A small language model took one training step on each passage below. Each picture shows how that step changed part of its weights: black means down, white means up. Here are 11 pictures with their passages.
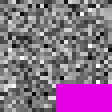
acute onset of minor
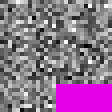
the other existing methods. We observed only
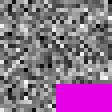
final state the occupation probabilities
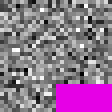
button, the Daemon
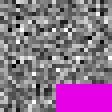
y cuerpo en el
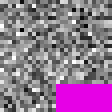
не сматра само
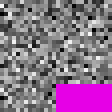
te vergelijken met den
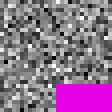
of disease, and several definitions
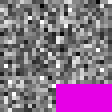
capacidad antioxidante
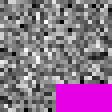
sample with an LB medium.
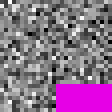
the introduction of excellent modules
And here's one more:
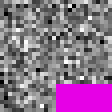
bangga sebuah
